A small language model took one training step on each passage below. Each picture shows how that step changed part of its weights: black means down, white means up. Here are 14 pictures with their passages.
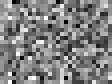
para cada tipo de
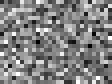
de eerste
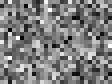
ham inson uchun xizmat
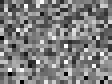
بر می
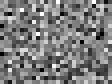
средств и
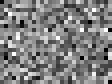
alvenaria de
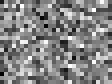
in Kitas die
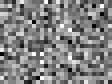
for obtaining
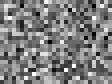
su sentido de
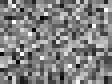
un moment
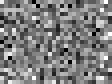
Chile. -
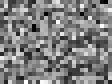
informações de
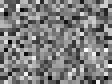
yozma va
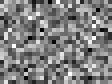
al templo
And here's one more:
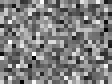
say you
